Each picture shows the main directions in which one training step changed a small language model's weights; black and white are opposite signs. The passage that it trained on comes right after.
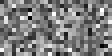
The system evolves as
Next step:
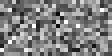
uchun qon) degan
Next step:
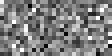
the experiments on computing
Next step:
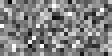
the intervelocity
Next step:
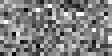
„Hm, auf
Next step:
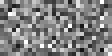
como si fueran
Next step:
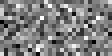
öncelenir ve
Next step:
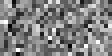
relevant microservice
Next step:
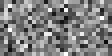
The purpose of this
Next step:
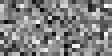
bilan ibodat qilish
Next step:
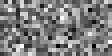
J.~Bros and
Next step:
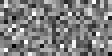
literacy“ OR
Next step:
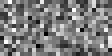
other steps to make construction
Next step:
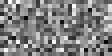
is to enter the
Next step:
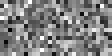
bring about social
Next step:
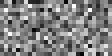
an unexpected wave
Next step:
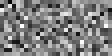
framework for binding
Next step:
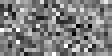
bilan bog'langan.
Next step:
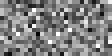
to a finite result
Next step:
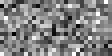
в становлении
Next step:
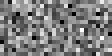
the drag coefficient,
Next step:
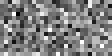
C -B C C
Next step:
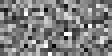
a população com
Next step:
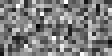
patients were
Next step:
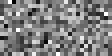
Over the last few
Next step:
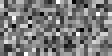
sections. For this
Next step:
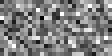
the discrete and continuum
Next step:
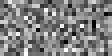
model 28 is similar to
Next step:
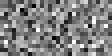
similar to those of the
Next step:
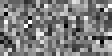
in time. Thus,
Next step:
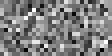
to the current or
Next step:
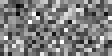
Ushbu maqollarda
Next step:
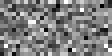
fm/c as
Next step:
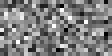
žino, kad
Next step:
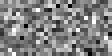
z dwóch
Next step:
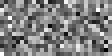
catchments are
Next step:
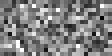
y que no entren
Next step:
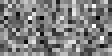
the mixed symmetry wave
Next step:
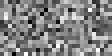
as práticas
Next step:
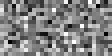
algorithms, as a form
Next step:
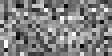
tadqiqot talabalarda
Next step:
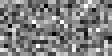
(solid) values indicate
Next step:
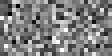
there is no obvious
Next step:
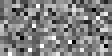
cherché à
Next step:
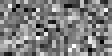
qismi va asosiy
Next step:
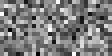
экспозиции в
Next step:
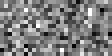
va xalqaro
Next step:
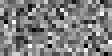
between the two systems via
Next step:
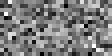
etapa para que el
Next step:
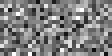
best-fitting model
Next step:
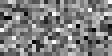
yoshiga qaraganda
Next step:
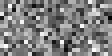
very large in this
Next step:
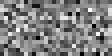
as mere conversion
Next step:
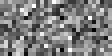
related to the deformation
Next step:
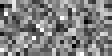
and CDiffuse)
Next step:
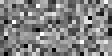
whose analyses by
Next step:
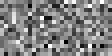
the light generation components of
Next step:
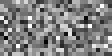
at different values of
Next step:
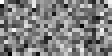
& conj. to
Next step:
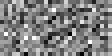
va berish,
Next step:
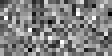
second (BPS),
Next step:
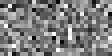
conductance of
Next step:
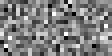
We can see now that
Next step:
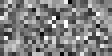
Agency, with the
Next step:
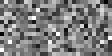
adopted models from
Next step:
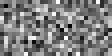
shevaviy xususiyatlari
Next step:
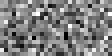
x} \in
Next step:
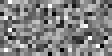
We demonstrate that the
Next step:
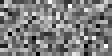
у стратегічно
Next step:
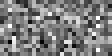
the Keldysh
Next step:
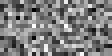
agrupa desde
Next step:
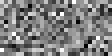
of the whole data:
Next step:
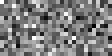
60% бўлганда
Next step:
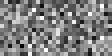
to the CKM
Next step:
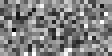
to the Lamb
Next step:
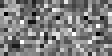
the plane of rotation in
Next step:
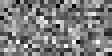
is the total flux and
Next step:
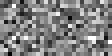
uzviylik va
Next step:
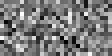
the broad upturn
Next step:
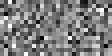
all players:
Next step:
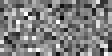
without changing its shape
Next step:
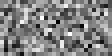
rilevanza di
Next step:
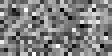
день является
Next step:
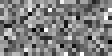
within the sector bound set
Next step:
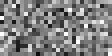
to be able to
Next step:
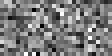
a homogeneidade da
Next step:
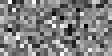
particular, separating the
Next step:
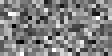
elements had the strongest
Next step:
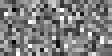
carbon of memory and
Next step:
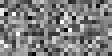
in dwarf galaxies in
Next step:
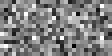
de papel
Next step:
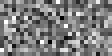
amplitudes. We have also
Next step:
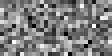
capability},} in
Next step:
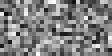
municipais e na
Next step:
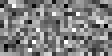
17, il quale
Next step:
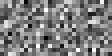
that all limits on beam
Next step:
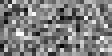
Bolaning bir
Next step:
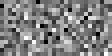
launched state be
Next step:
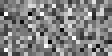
in the angular domain
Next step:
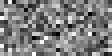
tezlashtirish yoki
